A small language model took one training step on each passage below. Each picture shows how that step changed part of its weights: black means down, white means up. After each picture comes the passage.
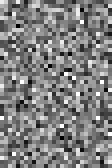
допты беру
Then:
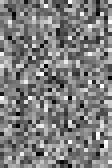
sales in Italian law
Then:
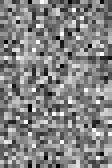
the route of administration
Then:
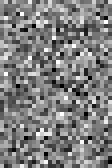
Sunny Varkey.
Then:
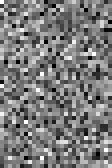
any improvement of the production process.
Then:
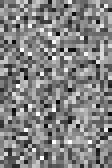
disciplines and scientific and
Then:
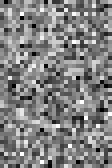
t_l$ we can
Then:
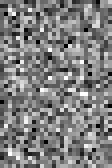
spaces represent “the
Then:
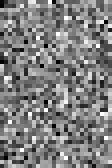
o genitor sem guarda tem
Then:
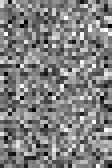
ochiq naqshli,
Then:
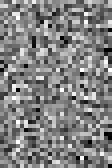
the other hand, been examples of
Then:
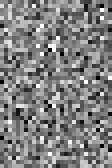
& Method: The present study was
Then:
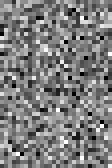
Обзор методик в
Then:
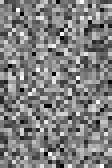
technique could be included. Figure
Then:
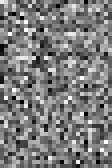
in Mechatronics,
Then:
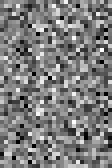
The results showed a positive and significant
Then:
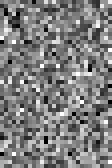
sac method. Group
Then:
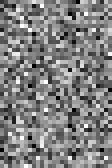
2k as lemon
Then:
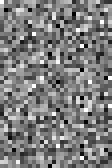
Positive Ranks or
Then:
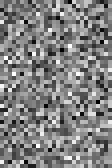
tomorqa yerlarini
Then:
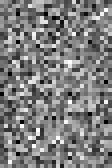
as predictors of academic
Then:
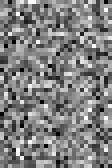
million tons, remaining
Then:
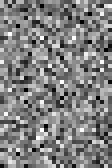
and 15 steel processing and
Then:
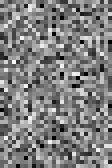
le cas actuellement par le
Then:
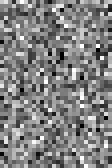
YIS scores regarding environmental
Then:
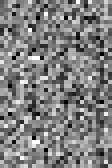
DC) struje
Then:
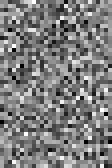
texnologiyasi hozirgi
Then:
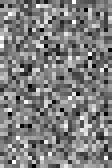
sobre la tipología
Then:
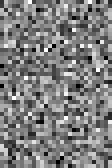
drugi ipak
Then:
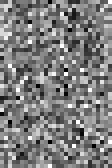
мястото на
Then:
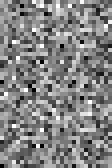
7 and 14 days in
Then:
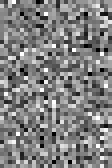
Слід відмітити,
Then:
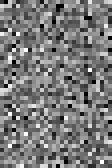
подібний до образів
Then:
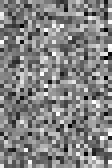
realities of marketing, including
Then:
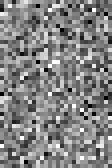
bleeding and bile
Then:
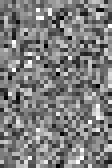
Aquaculture 2020.
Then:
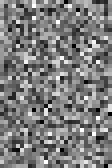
Navoiy o'z
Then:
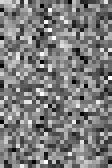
Söktermer 46
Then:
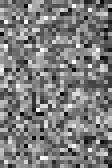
the Business Education
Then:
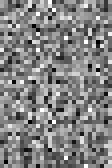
with hydroxy
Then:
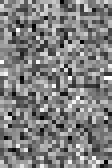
of the even-numbered
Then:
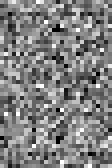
6). Acknowledgments
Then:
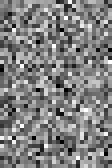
may identify security requirements that
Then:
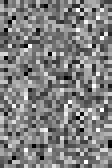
come tale si verificò
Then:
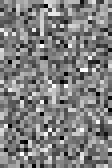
Korea, and the US
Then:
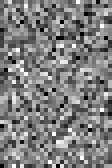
existen recursos con 1
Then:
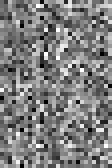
ishlab chiqarish
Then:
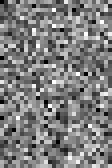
Resolução 152, do
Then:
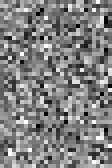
enhancing the capabilities of
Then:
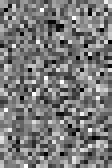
On étudie trois
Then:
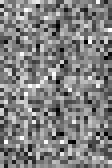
growth of the sport business sector's
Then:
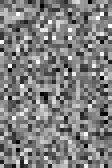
together with them, these
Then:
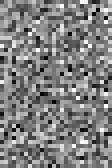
с помощью
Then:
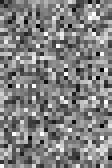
ta'lim tizimiga
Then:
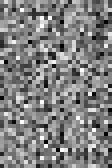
of interest. No funding was
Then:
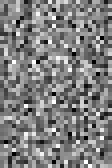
3. Щербак
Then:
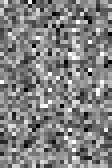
cuenta que algunas actividades
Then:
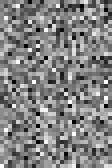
são atos que não poderão
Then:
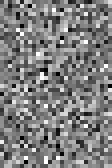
all the authors.
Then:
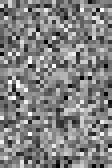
contexto de produção;
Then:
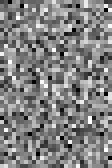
obtained are consistent with the literature
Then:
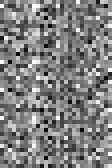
worden gehandeld
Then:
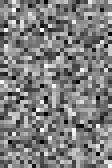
and interaction among BRICS
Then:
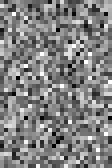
în *The Concept of
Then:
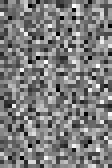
меҳнат аҳлига
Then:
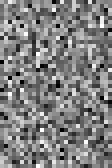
in the functions calculating
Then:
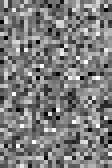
linear trendline
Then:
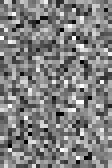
регулируют положение
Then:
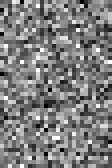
de determinare redus
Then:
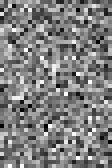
chapter deals with the effect
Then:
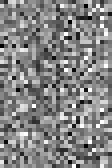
від кризи до спільної
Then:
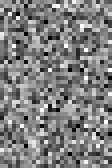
water stress prone environments
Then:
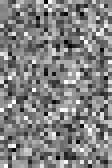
roles (how many
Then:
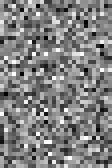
indoor air quality
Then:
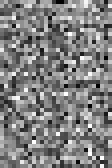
kompartiyasi markaziy
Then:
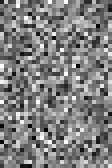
isolates. 2.6.
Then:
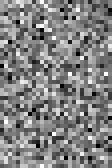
asked the following questions:
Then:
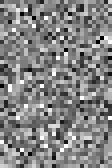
data would also motivate users
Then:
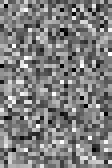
instead of 0 for item
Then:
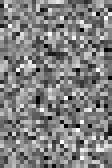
à la protection des sols
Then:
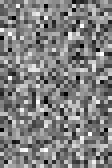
collaborative project between the
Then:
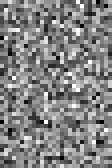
diferença significativa entre as
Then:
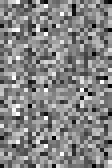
текшириб кўриши
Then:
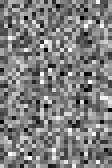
function as demonstrators for other
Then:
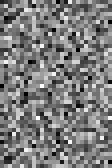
también puede ser
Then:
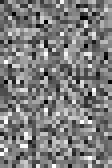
children's energy intake
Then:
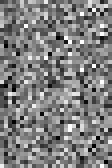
e como oportunidades para sua
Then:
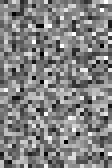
bo'lmaganda qisman
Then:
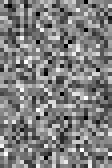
gives the results from
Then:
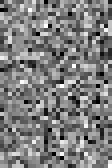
digital transformation will fail.
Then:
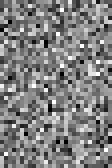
Horizon 2020 research and
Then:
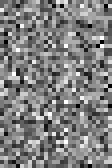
hikmat eshiklarini
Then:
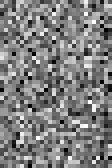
se can modify the
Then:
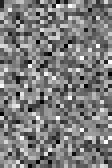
besluit van den
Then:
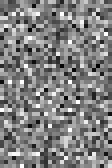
muy fuerte de que
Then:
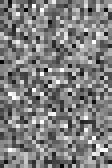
encuentran dentro del
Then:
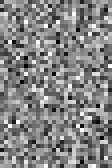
Applying UAN at optimal
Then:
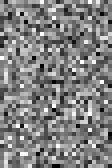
government departments, nor do
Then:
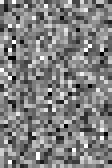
за счет снижения
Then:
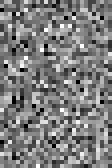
Benveniste É.
